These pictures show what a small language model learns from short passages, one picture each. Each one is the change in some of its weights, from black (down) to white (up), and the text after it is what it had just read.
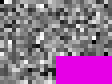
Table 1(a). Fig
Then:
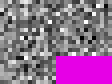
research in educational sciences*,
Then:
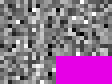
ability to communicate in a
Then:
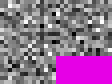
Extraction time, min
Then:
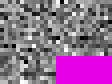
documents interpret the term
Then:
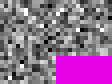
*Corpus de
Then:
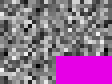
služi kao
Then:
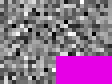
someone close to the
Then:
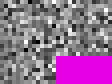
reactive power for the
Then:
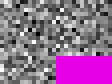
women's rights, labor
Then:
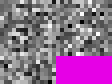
Study of the Global
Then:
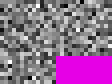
days it is also used in
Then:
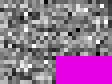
and chamomile.
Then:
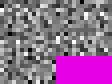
These fish species have
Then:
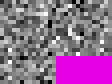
world politics.
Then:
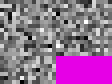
limitações em relação ao
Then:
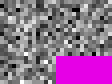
Dust Flight 2
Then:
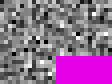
by the GPC
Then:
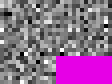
написание и
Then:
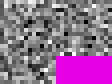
ressaltar que quando
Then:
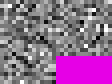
evaluación sensorial en
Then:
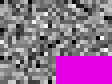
despite their dependence on natural
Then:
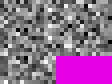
The performance of the integrated algorithm
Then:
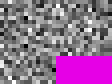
exemplary use cases for this
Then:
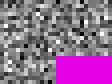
talab etmoqda.
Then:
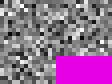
bog'liq ekologik
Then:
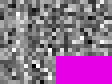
e a visibilidade do
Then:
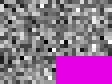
Karnataka for 2017
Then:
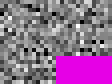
the 3 values of the three
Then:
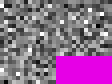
значительной мере
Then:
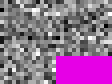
prior indicated for atrial
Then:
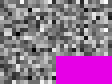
group of Hospital,
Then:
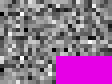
Teacher Aptitude Test is
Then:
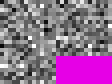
de categorieën
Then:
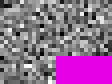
Namely, this ratio
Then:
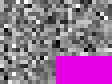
cancer being diagnosed every year
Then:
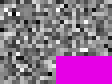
bilan sochilgan temir
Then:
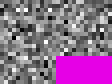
cui giorno per
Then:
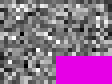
fayzu karomati
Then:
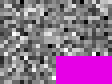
with virtual. The attention
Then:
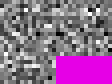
science. It is noted
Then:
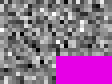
menimpa masyarakat
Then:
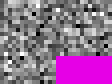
management practices. Finally,
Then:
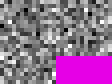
duration and childhood
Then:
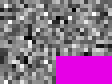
It should come as no
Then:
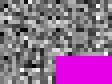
and pollution increases,
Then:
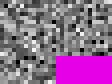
nervous system, the
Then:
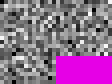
kesadaran hukum
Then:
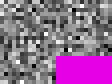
which would make each p be
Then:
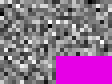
the chelates at 3
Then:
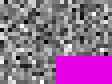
the critical importance of interface engineering
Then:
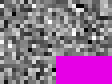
effects of different reaction parameters such
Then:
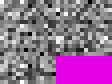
de Nederlandse
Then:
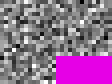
data is printed on
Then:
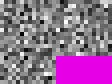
at the Senior secondary
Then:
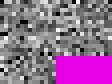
1.2 Administrative information
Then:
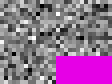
Jurnal Penelitian
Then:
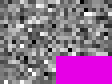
What impact can Artificial
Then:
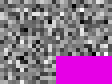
функции, методом
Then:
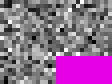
the adult population in
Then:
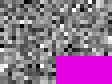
yeterliliği de
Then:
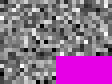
are affected significantly by the process
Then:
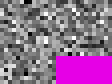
ensino e da aprendizagem
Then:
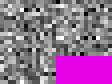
dos imágenes de
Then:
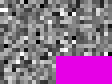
house. Its location together
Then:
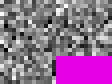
y el peso de una
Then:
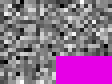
in their house. The government
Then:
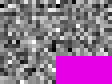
ABSTRACT Brain
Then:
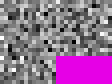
категории в
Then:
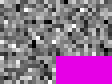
проблем, решив
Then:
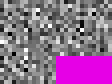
— dorivor va
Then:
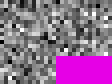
simulated polygon which
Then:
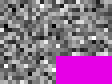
Remote sensing of
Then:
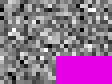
ersten Einblick
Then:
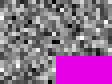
seizures, developmental
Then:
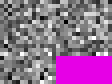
work and analysis of such
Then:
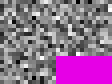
window layer, with
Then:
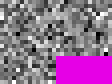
Malik Hameeri,
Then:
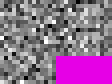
the normal – benign –
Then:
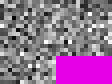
tools for conservation and
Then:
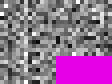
e interferiram na
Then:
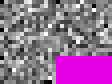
qilish metodologiyasi va
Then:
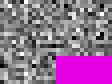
todos os predicados são
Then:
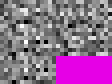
of the layer of the
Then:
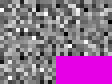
control groups. It had one
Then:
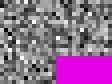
least present inside the
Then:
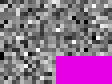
va bajarilgan
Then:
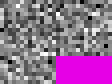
stains naturally on
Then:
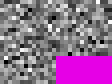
active participation in the planning,
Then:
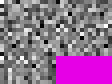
budget allocation
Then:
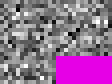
lot of room.
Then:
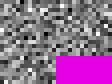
economy hard. What this
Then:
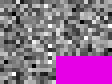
*Tukey HSD
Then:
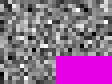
determined by the fact that color
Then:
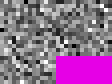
jarayonidir. Bunday
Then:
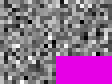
preparation phase and determined the percentage
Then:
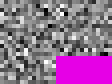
к использованию
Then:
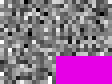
of identical gravions
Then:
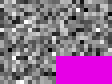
interdisciplinary approach,
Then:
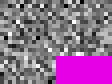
melt mixing,"
